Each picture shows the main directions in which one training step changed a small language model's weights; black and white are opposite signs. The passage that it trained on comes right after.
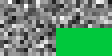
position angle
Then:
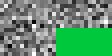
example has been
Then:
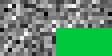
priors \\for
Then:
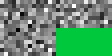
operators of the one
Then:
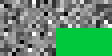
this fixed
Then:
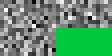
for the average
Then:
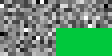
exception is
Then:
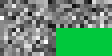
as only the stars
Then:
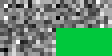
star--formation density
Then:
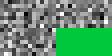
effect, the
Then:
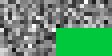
for thin
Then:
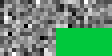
vs i
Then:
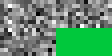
other high (or
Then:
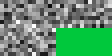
significant gap
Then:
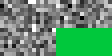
spatial states
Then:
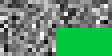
the cold magnetic
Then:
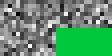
the latent
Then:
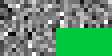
Universe has
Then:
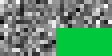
the resonance
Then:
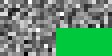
frequency of the
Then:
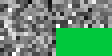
This can be
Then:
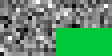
The observed dark
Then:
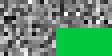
the following system of
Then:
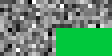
have not only strong
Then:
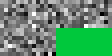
between data and
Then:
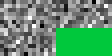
GNN is
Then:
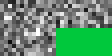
measurements as well as
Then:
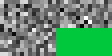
then eq.
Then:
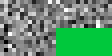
of the gauge coupling
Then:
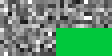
and short
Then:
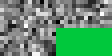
(see Table
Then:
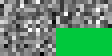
the distance from
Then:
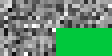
Four more
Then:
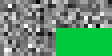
causality when
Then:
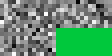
in this and following
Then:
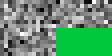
a data structure.
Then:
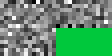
flux and graded
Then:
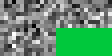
variables as well
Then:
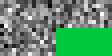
The results for
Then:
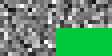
linear beam dynamics theory
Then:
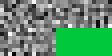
contributions to the
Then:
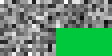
due to the higher
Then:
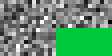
a value of the
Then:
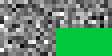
evolution system and
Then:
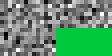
before and
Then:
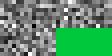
been related to
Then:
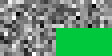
means, such
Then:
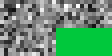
signal measured by the
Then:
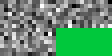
our data to
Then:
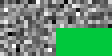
calculate the
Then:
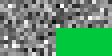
display results
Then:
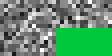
mapping between
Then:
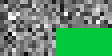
the group's
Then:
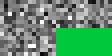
the dispersion
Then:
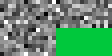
energy densities
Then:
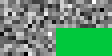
in the context
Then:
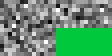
with $n$
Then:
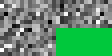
the first two
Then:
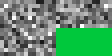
messages are
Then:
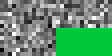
need to be
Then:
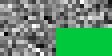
good performance
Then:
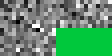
confronted with
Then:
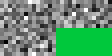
stray field of
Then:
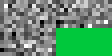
is interesting
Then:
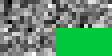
for Quantum
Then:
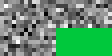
combined with
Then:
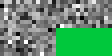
of simulations on
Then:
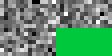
the full range
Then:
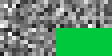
of producing
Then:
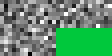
the equation of
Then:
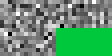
or all its
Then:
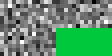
shown in Fig.
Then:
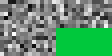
and the other from
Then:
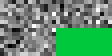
the agency
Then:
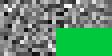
performing the
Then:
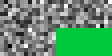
phase of the previous
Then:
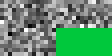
solver: |
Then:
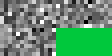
the region where the
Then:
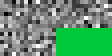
polarization rotation
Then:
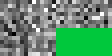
correlation function was
